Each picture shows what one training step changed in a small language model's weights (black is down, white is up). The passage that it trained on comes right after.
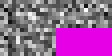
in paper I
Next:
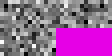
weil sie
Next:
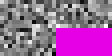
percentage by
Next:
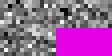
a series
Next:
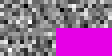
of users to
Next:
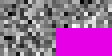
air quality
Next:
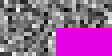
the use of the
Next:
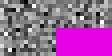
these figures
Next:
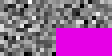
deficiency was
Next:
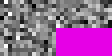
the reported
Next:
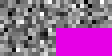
function includes,
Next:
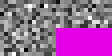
studies, because
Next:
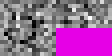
when one atom
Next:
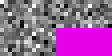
Table 9:
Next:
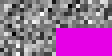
definir como
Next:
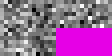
large. }.
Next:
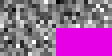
are from daily
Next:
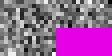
is used to
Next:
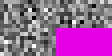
layer of
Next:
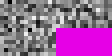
separating the
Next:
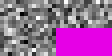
e Qualis
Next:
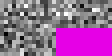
door het
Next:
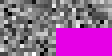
is the difference
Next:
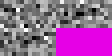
could all be
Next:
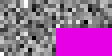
Here, we
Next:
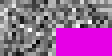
is directly
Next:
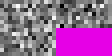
of one of the
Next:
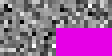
и ее
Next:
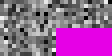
the compound can
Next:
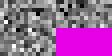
$ production through
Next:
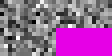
the job that
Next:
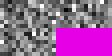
to consider their
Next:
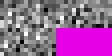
solid line
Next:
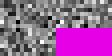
light field,
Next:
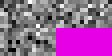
at which stages
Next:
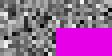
potential to cause
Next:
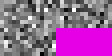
the remaining
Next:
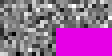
of stomata
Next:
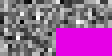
the shear
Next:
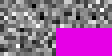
foge da
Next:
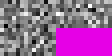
Abstract This
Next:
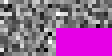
testing of the
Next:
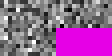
the transitions of
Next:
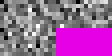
al primer
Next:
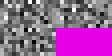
the patient
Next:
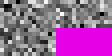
making the use
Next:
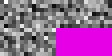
be informed
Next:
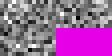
bir nechta
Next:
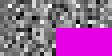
pero no
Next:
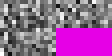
numbers from
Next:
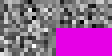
layer first
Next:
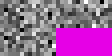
los valores
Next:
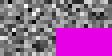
collected from
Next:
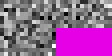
casa se
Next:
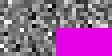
de taxis
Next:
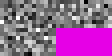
insight into the
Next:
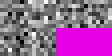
and alternative
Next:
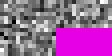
inverses of
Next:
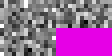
point) of the
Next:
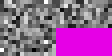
relative interior
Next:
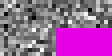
The cut on
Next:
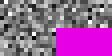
Caused by
